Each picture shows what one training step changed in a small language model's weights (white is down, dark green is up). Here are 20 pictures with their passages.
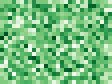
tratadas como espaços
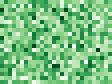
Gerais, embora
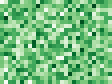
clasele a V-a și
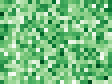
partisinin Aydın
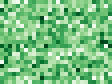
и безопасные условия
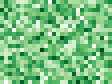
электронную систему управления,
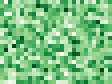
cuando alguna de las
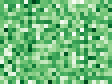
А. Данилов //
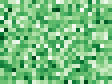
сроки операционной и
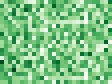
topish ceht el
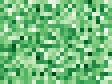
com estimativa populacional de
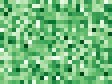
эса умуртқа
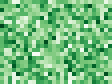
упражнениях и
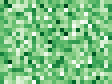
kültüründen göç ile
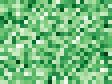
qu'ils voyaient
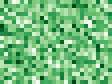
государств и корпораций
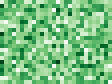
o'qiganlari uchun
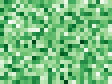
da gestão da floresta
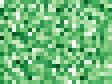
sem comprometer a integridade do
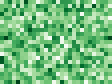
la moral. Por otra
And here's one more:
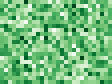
possível observar que na comunidade
